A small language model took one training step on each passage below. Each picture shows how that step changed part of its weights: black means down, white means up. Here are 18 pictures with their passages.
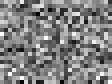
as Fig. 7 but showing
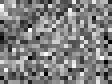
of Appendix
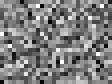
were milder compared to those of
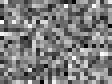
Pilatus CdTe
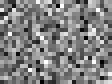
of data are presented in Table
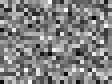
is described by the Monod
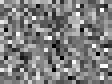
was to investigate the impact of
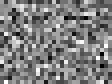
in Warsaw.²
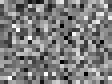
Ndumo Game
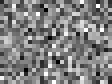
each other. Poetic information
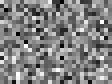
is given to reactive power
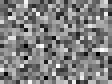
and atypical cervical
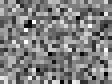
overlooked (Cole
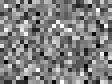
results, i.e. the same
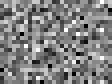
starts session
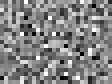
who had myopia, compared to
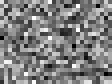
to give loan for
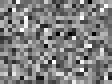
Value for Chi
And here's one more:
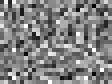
hypothesised that there would
